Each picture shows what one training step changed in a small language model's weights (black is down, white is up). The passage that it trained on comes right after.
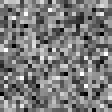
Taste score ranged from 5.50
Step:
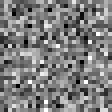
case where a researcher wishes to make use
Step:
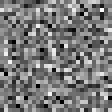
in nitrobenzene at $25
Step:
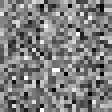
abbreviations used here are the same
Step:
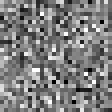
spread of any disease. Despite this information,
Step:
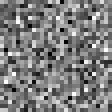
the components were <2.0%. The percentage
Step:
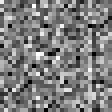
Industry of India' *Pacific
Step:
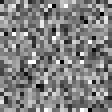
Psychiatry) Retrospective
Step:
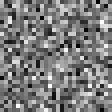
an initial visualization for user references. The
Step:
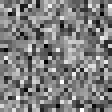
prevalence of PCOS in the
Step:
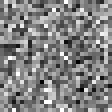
poverty in tribals. All these
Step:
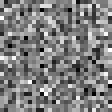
and rapid construction solutions various researches are being
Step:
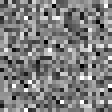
is uncertain due to limited incidence
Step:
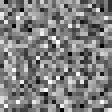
of CORBA Security services because it
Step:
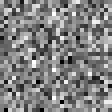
procedures: those that used content analysis without software
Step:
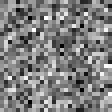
be difficult to manage. The evolution of
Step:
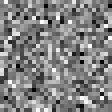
a useful tool for appraising batch to
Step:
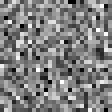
of ions with the same m/z that
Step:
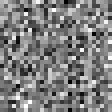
found, - low market efficiency has been found,
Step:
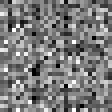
TREASURE são
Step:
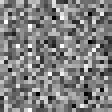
& Oliandes Sondakh
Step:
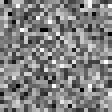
the right solutions to create equal access to physics
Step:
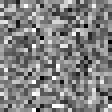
can be used safely and ethically in
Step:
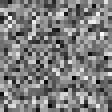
consent was obtained from all participants before conducting
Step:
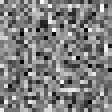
of results, writing the text -
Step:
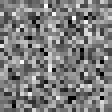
by corollary (3.16)
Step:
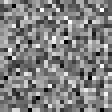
persons had systematically interfered with
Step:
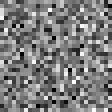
Le value was recorded at Point 2
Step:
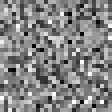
in KRAS VAF at response assessment
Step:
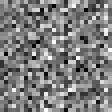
some parts and should have performed better.
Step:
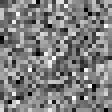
amazing increase in Western per
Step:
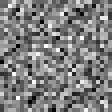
be involved in human history towards this end is not
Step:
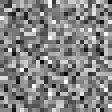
is also financially beneficial for all of the
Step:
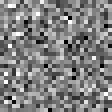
dicots within flora of
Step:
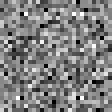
vary three quantitative factors and evaluate their linear
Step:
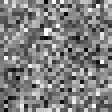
position via whole robot driving only. To
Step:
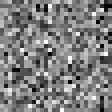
between the predictions of humus form parameter values
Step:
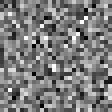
higher HbA1C is significantly associated with
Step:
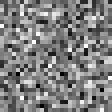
outside of G_v , and thus x
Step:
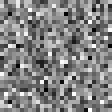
extraction from wave motion is presented for
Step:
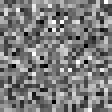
and shown in table 5. It can be seen
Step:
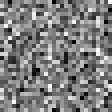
a source-destination node
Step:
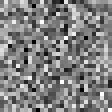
a large percentage of money you pay
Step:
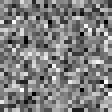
to the project to synthesise and integrate
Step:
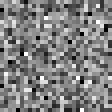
Prediction and observation of initial failure at
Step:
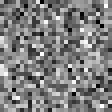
is at the same time a means which helps
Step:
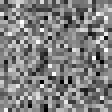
perturbations of a cluster of
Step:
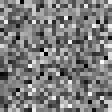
fluids is investigated in [27]. In
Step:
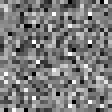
**Manufacturing challenges** -
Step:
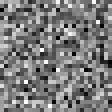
her child, April dies from blood
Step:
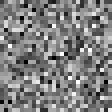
struggles against gender inequality in
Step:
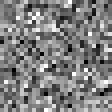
(plants/m ²)
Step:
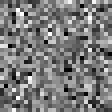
acid in cream-coloured
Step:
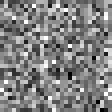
methods in developing rhythm perception
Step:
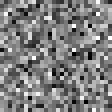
be returned to it. When
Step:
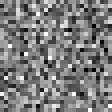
Act immediately and isolate 1.
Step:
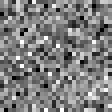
weight of polymer, solvents and
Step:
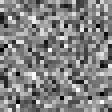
2018) defences try to impose the
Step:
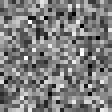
validating the service, including: -
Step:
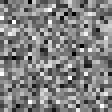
pressure ΔP of the milking
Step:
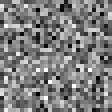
21 SIR2 Social Influence
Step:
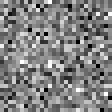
92.9% was achieved by the
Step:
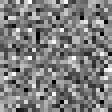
added to the formulation's internal phase. These
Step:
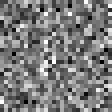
cyclohexane and 292 nm
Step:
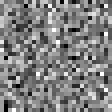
to the company for the development of innovative products
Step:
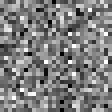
heart-rate signals.
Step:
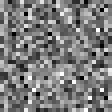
Oyeniran Consults International,
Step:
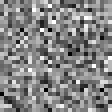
and planning of transport systems, either in direct aspects
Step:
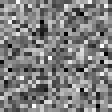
be as minimum as possible. The engine
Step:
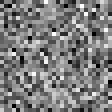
criterion compared to site-based modified
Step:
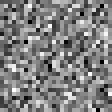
parentheses; + = present,
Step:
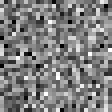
activated, and scenario (c) where
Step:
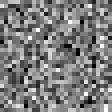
worth £10.00 Million
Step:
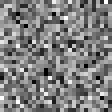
delivery at ultra-high dose
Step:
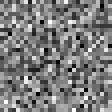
explanation/coding, factual
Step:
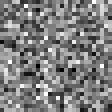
-61 V/ μ S Settling
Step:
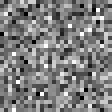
be present at detectable levels, the method
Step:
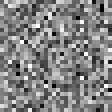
amount of data is too much for manual
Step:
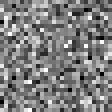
– Services, 2015. Name of
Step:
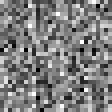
terrestris* L. in water;
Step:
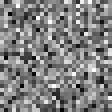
the sequence in which the layers of material
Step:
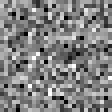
qualitative leap in the speed and scope
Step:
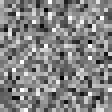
outcomes by improving decision-making, optimizing
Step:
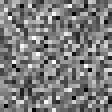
having enough food, but also about ensuring
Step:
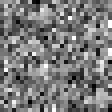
γ and TNF α upon
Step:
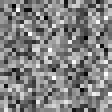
critically on the deeper changes to the
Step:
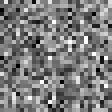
1.7K points is used. Three
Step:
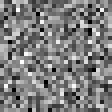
this is done every two weeks by
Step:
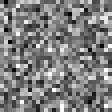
the 5 cases presented (cases 10,
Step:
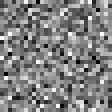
can organize itself so that it could
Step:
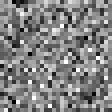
enhancement of ionic transport of the
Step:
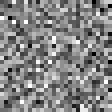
results showed that the foam with bio
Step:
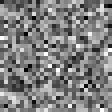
nitrogen and sulphur containing
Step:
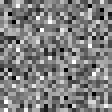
the basis of their knowledge of their rights.
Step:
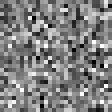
relationships between individual data cases as well as different
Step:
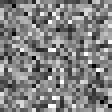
SCALE=NONE and
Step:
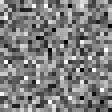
Carbohydrate = 100 –
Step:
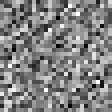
concept of "activity" performs a
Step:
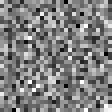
Wallace DJ, Nived O,
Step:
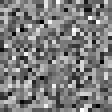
Yes Notes: The human spirit is present
